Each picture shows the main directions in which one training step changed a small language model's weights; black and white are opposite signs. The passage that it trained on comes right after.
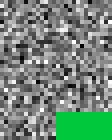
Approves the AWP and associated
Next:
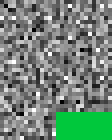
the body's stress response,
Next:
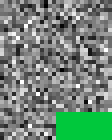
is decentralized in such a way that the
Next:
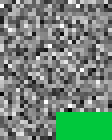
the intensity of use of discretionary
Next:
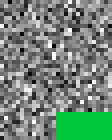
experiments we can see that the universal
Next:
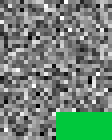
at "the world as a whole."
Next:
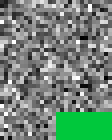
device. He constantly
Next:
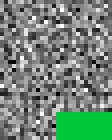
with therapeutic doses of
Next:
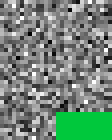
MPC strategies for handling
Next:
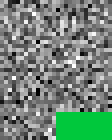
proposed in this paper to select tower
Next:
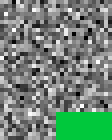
portfolio selection problem under the
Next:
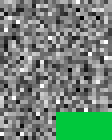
14. Scientists are discovering
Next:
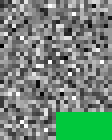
slightly above the Ni-redox
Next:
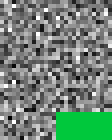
amusement and education. The usage of
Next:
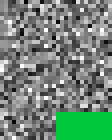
medicines and search for opportunities
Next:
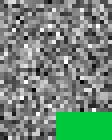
\ell}{\partial s_m}
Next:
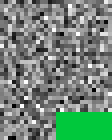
this instance may not be considered optimal. In
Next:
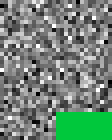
data in the KML and KMZ
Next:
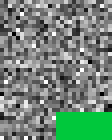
now only thus now it is a time
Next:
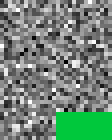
topic and explore it through a unified
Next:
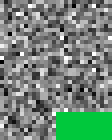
prospective counselors that can be
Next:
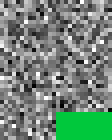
were then reduced using their weights and
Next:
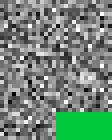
– BVM) and “capillary
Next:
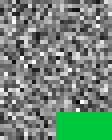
of the Digital Storytelling
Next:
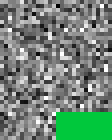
Example 2 - Mono-objective
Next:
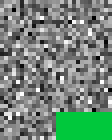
fields; 10.4. intensify
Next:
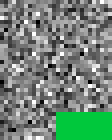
products.^[5–7] The energy
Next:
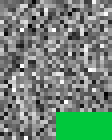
to chronicity.[2] The
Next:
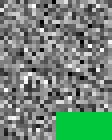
(b) humidity reading Table 3
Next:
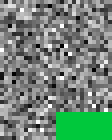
using formula: $$G =
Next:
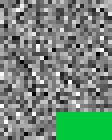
assessing pseudarthrosis.
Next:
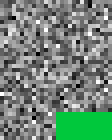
structures were solved and refined using
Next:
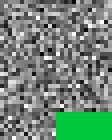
of Oromia, Ethiopia
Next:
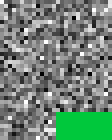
and Australia. *Prev
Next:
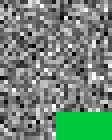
cooling pad (Kinney,
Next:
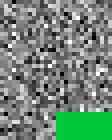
and $B = \{ \langle x,
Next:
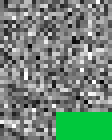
et al (1986) reported a
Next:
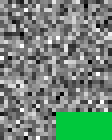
Providers of services of all levels will
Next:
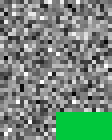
space – the creativity associated with the
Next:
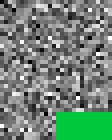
a healthy lifestyle. One
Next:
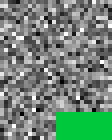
stream infection is a challenging
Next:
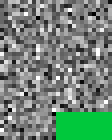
low (2), indicating significant shortcomings
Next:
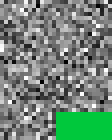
(DAH) Secretary
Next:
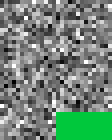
above and below-ground carbon
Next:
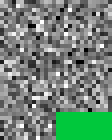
The research will be conducted as follows:
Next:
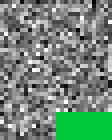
C per minute Parameters for
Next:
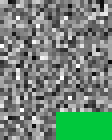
An empirical implementation of the proposed
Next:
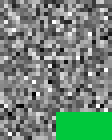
lipid profile improvement, such as in
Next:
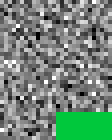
are not properly managed, the
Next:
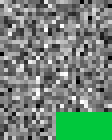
Q \times H \times \eta
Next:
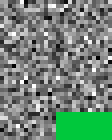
problem and disposal methods, the following can be
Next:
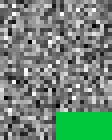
activate H_2 , overturning the
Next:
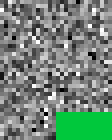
States the Following:* "There
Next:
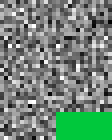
iodine, cobalt,
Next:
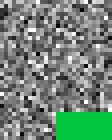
of layers, manipulation of 2D materials
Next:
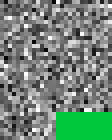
historical-pedagogical, local
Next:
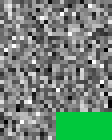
6: Anticancer Studies
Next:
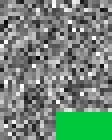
Khulanjan is effective in the
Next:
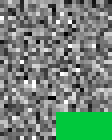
different food samples for its threshold value. The
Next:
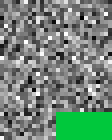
in off-grid regions.
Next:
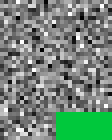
Among the aquatic insects collected
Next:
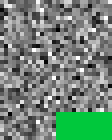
the characteristics of nature frequency,
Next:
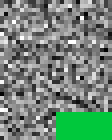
hence the high rate of sexual
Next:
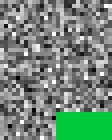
gradient value changed between 0.0515
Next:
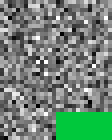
the live performance (see, for example,
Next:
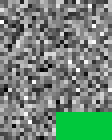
A majority of the training materials are made publicly
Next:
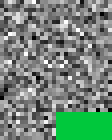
and viewpoints as social media
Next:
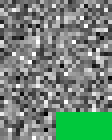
2019). In developing nations, government
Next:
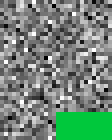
tungsten lamp. A
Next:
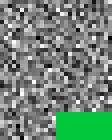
as previously mentioned, a
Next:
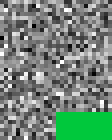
the period of this study (October to
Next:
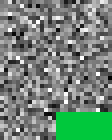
of Taiwan's long-standing
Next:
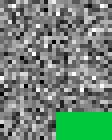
for nitrobenzene
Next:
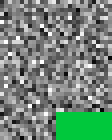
not yet available. This problem was solved when
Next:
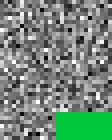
pandemic, medical and oncological
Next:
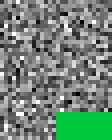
initial loading to maximum load during
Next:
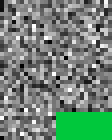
Emergency Medicine,
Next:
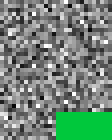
scope for these large investors to
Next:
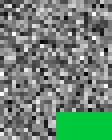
tehsil and 10 farmers were
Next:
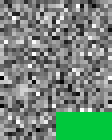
from that institution. Her politically
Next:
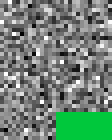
is studied. The Continuation
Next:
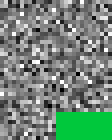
obtained from sets of results with either a
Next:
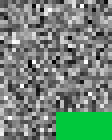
G9-Unusual thought
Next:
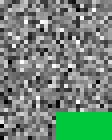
go abroad on assignments or for work.
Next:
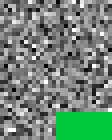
and similar digital instruments, when used for
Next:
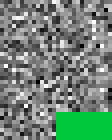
family groups. In *Proceedings
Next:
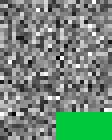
soothing. It's recommended for
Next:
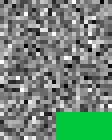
copied Egypt and Bilad
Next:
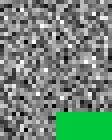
each other, or to select which search
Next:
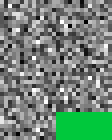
accepted by the Faculty of
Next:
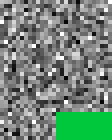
lifting the spirits of those
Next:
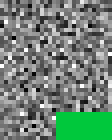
is not followed in many countries due to
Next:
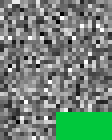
bound to its past. The aim of this
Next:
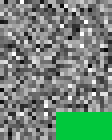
where the deviations of the experimental results for
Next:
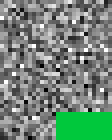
to the optic tracts, and there is
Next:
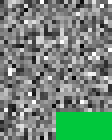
= \frac{\delta}{\theta}
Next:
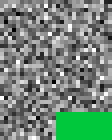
of pectin extracts [17].
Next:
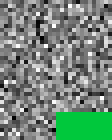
[4] Study service marketing mix
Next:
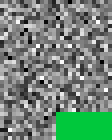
the wavelet transform. The
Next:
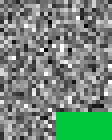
10 – 14m deep, depending on
